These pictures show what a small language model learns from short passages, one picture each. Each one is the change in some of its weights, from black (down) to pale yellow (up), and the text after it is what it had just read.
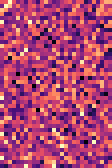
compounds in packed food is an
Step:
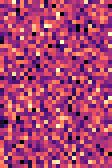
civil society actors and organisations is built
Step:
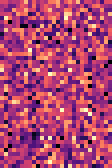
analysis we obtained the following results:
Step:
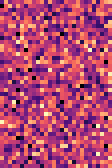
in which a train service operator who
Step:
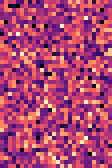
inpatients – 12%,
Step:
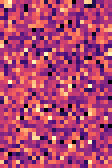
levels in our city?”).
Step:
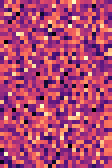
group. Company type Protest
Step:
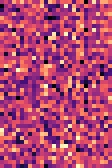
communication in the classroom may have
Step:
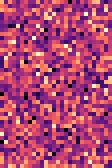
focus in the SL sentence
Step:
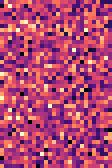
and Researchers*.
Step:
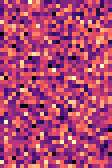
specific sociological research, and the
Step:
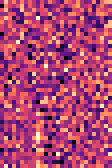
development of neighborhood.
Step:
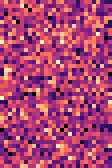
be asked in the interview, but
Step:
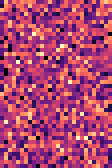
to review the content knowledge and not
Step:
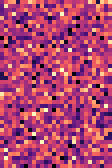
they were very similar to the
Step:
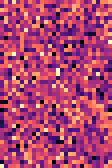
city within significant national population decline and
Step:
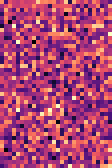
7. Quality of the Learning Process
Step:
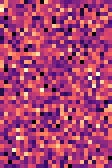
new team who will lead the international
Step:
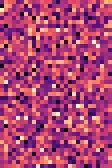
of the actual DC link voltage
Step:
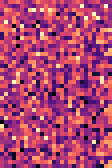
single photon counter with high
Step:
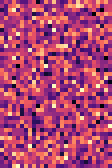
Jyanti Devi Temple
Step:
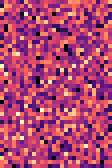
of human needs. As these needs
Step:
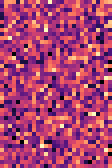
become members of a deviant
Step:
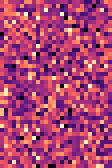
the corporate level (quite often
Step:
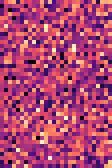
various volleyball learning models
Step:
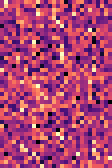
398 under-five
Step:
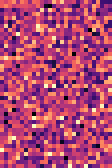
strains. Colony Parameters Strain
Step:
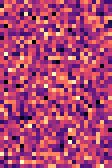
of the main hypothesis or research
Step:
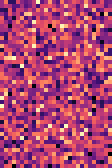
techniques used, such as developing a
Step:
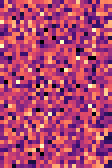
is reduced by the logging.
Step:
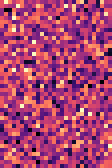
OD optical density;
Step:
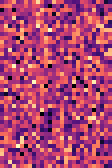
signal samples. In this work,
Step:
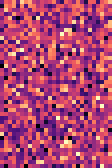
power and it affects the cost of
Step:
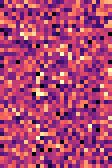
in the world at many levels,
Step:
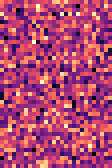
Wertz, D.,
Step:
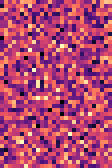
to balance the requirement of the
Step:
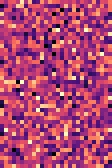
spoken in the world community.
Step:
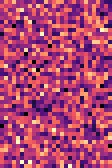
ancient civilization that is
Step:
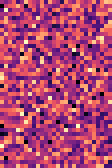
the need to encourage workers to
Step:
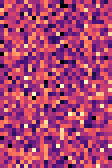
of the total population (compared
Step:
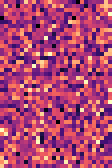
hypokalemia related to
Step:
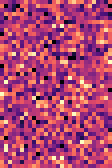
in large portions of the
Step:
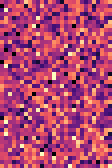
the sound of a musical instrument
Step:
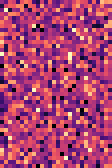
the Ca(OH)₂
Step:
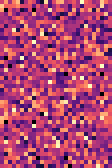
Kant explains the importance of
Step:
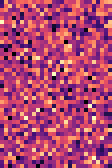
is known as a white box
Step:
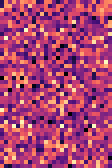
to the quality of pure water is
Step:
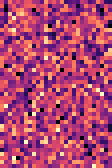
concentrations (ranging from 12 to
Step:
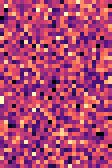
of two bricks thick)
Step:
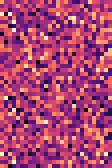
interpretation, discussions, and manuscript
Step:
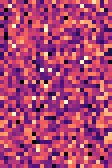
crop coefficients (k_c)
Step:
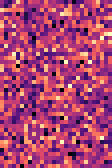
diluer les contenus
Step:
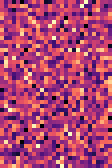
similarity between papers. cocite
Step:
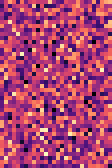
able to fulfil the requirements of
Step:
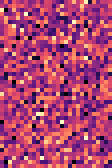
✓ ChPJB
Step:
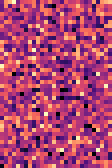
blacklists are more likely to
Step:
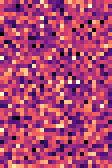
who would like to secure loans
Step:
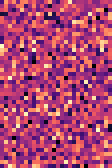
also distinctive, employing
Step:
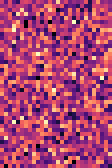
pedagogical observation, comparative
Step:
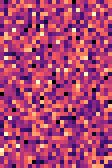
Significant Female 100
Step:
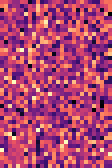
P inputs. Accordingly, these
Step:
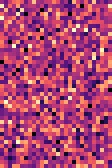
with minimum weapons. .
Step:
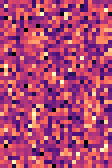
While (Alex et al.
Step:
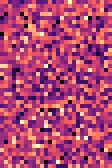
newly formed knowledge within the designed
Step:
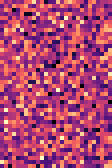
due to the burning of agricultural
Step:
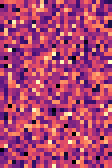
*IEEE Transactions on Power
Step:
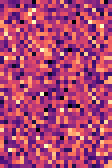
output models show that the areas
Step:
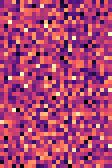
operational readiness of the controller for
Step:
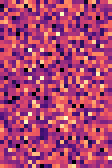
the same time, it is evident
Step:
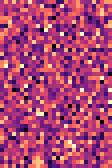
brain. It covers the top
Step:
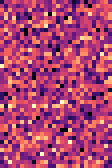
to promote healthy lifestyles
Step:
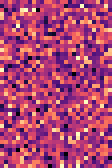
apps, FinTech,
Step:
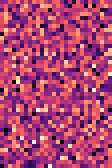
agent viewpoint to perform such tasks
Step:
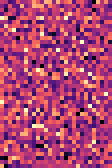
All authors reviewed and approved the
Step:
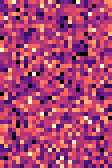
2017). Several sites were chosen to
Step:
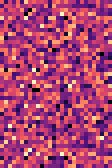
HA - Hepatic
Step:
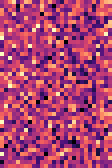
child receives proper educational care and
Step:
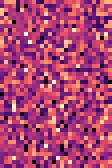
politikaların en
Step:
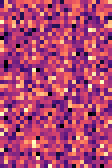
is not to exceed the threshold of
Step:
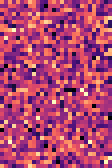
particles into liquid crystals has
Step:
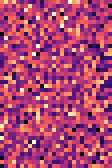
the process corners and operating condition
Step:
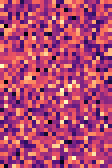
models for classification of diseased
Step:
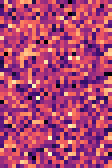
and training design accounts for
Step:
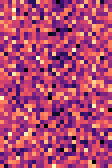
temperature for decomposing each
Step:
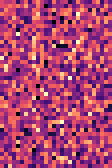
J. Electr. Comput.
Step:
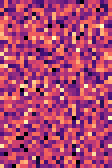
probe shank with improved
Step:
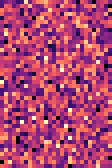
be informed of the time and means
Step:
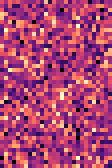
here does not behave in
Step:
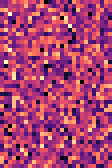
traces through which we have knowledge
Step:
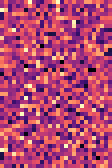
Center, Amsterdam,
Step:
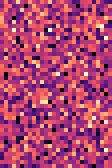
Control (ESC) technique is
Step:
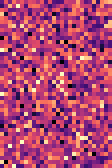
in-depth interviews, to study
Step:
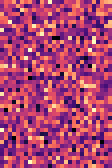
hardness. To understand the
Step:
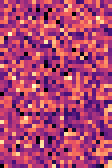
- 9) residential area
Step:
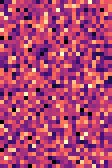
O, Ayodeji
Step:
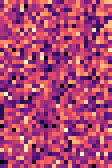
model to aid future researchers in
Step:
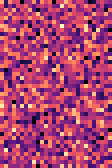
laminates is confirmed and the
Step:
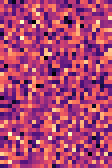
spreading. As agriculture in
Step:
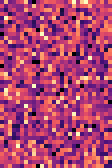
a note 'India: Q
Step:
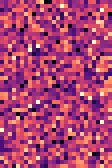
dark green on the upper side,
